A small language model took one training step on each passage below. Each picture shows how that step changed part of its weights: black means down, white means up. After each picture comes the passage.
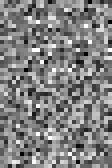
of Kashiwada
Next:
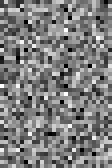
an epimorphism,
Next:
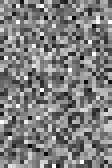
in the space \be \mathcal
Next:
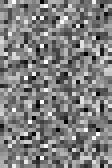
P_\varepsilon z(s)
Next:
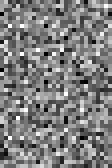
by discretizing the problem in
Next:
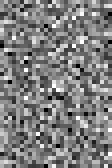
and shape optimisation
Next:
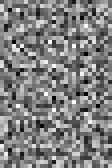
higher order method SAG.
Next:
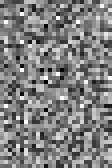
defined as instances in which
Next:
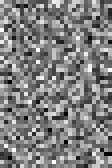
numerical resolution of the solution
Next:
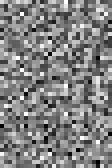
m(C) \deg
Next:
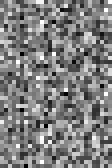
infinite families of integer polynomials
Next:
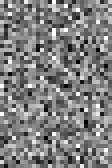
non-abelian subgroup of
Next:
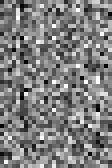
uniqueness consists in using the
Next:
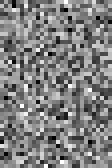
is the main result of this
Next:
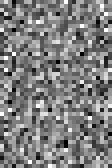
the GRH (as defined
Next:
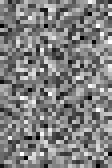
thought of as special
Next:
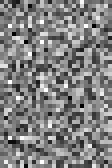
in that the focus is
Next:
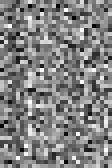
of the octahedral
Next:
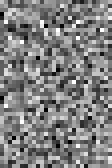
hypothesis that Lebesgue
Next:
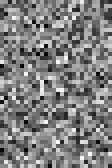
Note that the dependence on
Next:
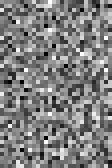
center $\xi$, define the
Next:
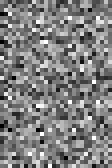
that the line $p$
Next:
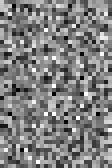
of volume growth. There is
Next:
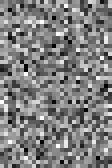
as the Fourier transform
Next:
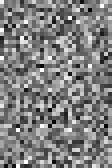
domains $S\setminus
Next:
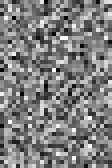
many small examples that the author have
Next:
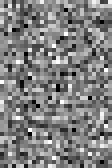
if every object $A$ in
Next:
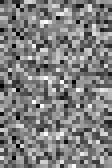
often establish accessibility
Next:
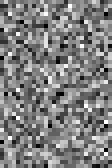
Let $\mathcal{M}$ be
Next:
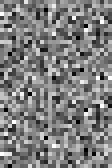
conservative hyperbolic systems
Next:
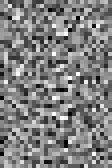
is unique with the above property,
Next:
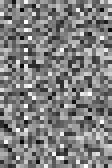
defined to be the largest
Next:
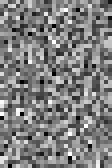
step 3; otherwise,
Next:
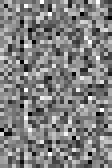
Example 5.2} If
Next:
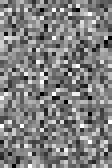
Remark \ref{1},
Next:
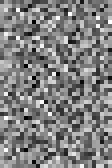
\vdots & \vdots &
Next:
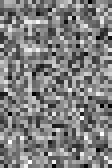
3D FSI problems.
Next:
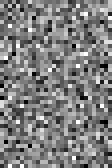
the color set, except
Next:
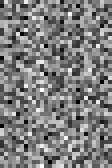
\Omega$. Recall the
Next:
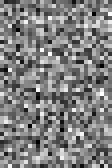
to $n$, and in general
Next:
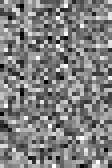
sufficiently low correlation with the
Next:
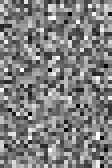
head and body
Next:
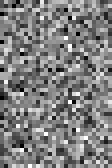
In our paper, due to the
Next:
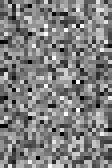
(i.e. the
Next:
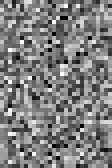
0$ and then iterate for
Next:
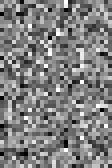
the $L_j$ are
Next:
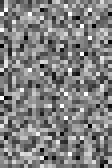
\beta ue^{\beta
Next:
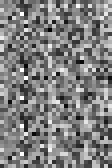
balanced configurations in
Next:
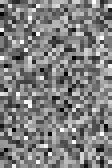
Similar to the $i
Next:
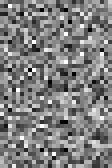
each $s\iin
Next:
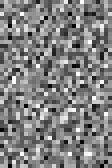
+ \sum \alpha_i
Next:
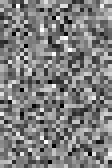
fixed by $\sigma $. Then
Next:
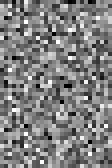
be an isomorphism. Then 0 is
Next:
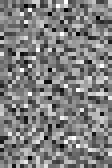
to find the solution looks like
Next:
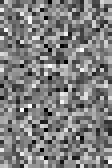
\ge 1$ and let
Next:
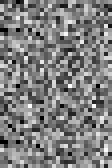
is birational onto its
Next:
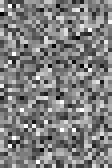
with $v\in V$
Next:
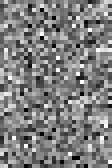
\divide \coefa
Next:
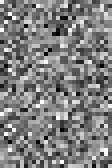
to $H$ such that
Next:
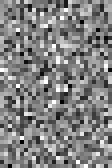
$k$th largest
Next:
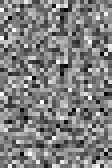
,\lambda_{m}$ are eigenvalues
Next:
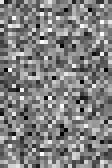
nodes $c_p$
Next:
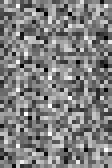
plots confirm
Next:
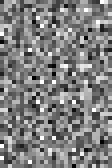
$E \longrightarrow J_E
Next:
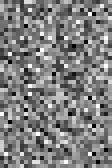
them are covered by
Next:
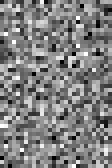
the theory of ruled
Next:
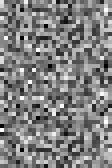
of such configuration for some
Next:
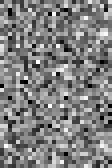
all target points were
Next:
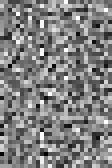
day reported in
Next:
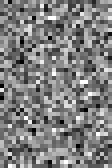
equiproper set, even
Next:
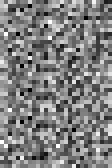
in statistical inference
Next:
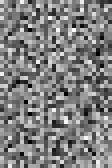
willing to pay to the
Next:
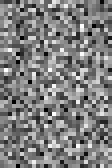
to convergent. Recently,
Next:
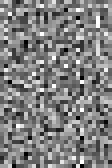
a strictly H-differentiable
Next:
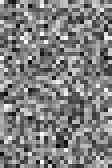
over the gonality of
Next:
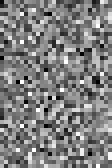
available to compute this
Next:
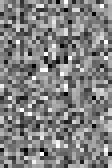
its $i$th factor):
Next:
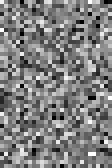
solution on $[0,T]
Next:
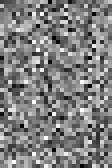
thus is omitted.
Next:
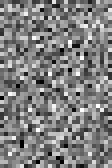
\eeqnn for any continuous
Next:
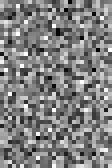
and satisfying the Leibniz
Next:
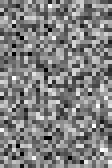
objects and error thresholds
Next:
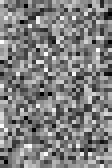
with definition (5.2)
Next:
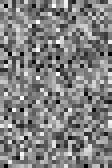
which model gives a representation of
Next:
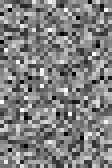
function from state $x =
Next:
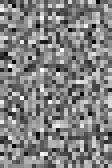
is constant in air while it
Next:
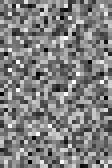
$\mathcal{V}$ is
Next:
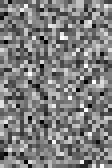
any complex conjugates.
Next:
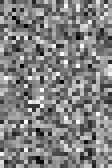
Takeyama studied
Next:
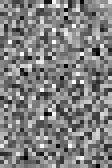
a finite graph packable in
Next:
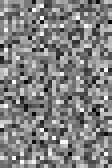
\Theta \doteq
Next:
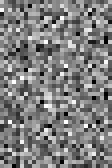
by using an elaborate
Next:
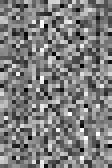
potentially simpler than the
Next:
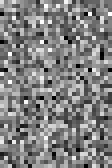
segment AB.
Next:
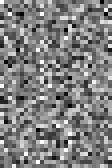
splitting field $K$ of
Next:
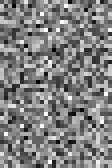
is what is referred to as
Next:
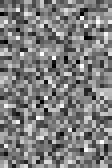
the context of regular variation.
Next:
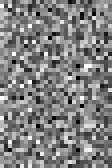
above metric is Einstein.
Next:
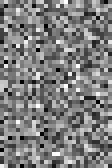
This equation covers several important
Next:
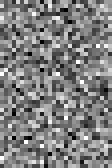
critical regions disappear
